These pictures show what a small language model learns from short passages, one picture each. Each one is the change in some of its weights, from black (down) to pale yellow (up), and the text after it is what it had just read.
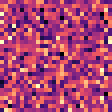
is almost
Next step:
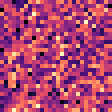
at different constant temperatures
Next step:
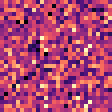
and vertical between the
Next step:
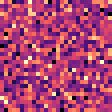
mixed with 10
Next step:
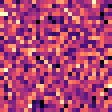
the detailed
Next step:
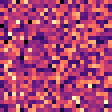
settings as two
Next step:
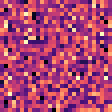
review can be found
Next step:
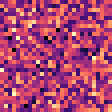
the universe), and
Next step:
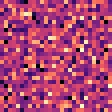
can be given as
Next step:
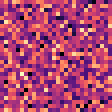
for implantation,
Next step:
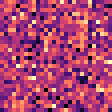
are due to the
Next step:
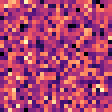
function space is obtained by
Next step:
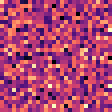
denote the number of
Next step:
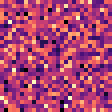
vary linearly with
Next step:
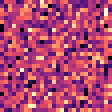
result, the original
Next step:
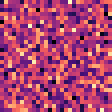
relegated to
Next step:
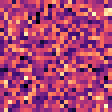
mode before
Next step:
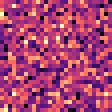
ratio and secondarily
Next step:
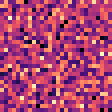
MR image
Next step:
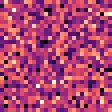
plot on the same
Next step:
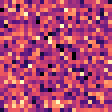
instructive to consider
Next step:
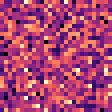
These interactions can lead
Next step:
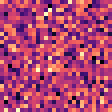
on the wrist.
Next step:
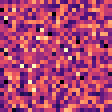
string tension
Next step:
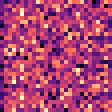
validity and
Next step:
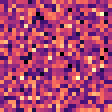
a gradual
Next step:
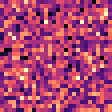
a nucleation
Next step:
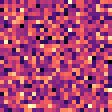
shaping the
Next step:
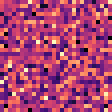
Seniors and
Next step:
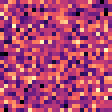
the protests
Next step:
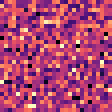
of the National
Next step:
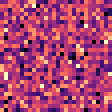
DP class has been
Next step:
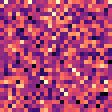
increased distance
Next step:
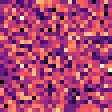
ion migration
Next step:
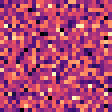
from $\pi$ and
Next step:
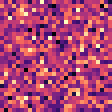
Agency under the
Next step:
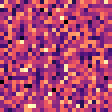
image is the
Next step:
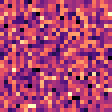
is of the order of
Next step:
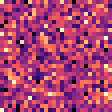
0$: at first
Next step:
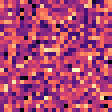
of our source:
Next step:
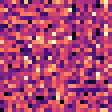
ii} region.
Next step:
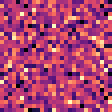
S, and O,
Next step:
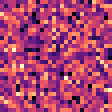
resulting from the
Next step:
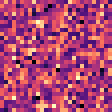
the absence of
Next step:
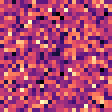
Consider a
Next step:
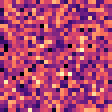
most computationally
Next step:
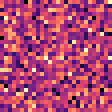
consistent with the experimental
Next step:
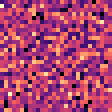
and residual
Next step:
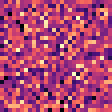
approach one has to
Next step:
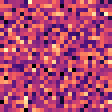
by future
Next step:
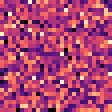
tensor was
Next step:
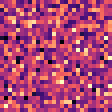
the same cases as shown
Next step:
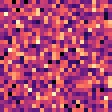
model. For better
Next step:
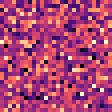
the stellar
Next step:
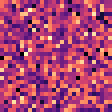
are in a good
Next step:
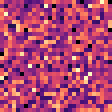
and then introduce the
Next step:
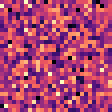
function. The additional
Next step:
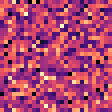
magnitude of the
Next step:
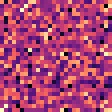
The Flory
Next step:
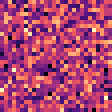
matter density.
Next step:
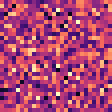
the social
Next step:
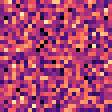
are likely to
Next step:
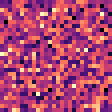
a consequence
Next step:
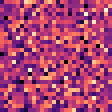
complex $y'$
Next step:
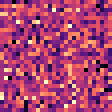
\bibfield {author}
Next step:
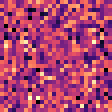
As a matter of
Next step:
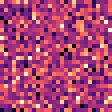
can neglect
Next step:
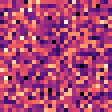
vanish and are
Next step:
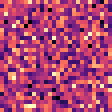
investigate the
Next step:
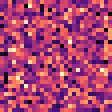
either in state
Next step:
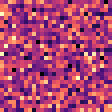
a host of
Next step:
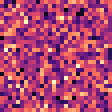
determine it on the
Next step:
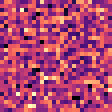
version of the
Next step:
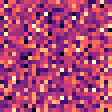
first three terms in this
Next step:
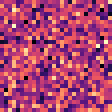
bulk and surface
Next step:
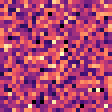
singlet excited
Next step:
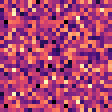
varying number of
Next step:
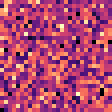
ourselves to
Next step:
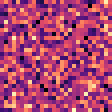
most likely to
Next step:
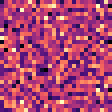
patch to
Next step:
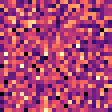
the effective separation
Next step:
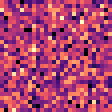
are at the core
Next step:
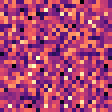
is simply due to
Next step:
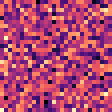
word node
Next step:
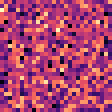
triplet solution
